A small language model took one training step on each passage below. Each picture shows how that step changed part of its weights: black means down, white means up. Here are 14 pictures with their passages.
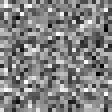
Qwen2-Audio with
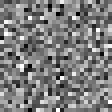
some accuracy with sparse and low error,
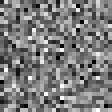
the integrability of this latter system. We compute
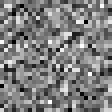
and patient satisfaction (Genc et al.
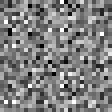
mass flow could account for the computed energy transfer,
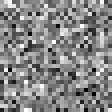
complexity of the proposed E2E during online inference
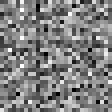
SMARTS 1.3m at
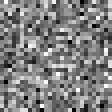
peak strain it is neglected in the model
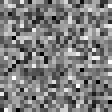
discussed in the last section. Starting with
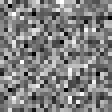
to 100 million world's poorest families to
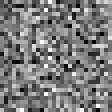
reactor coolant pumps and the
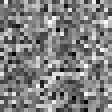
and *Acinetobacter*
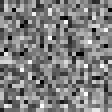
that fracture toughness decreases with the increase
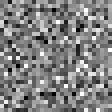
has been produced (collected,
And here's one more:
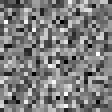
because a past case can be associated under the
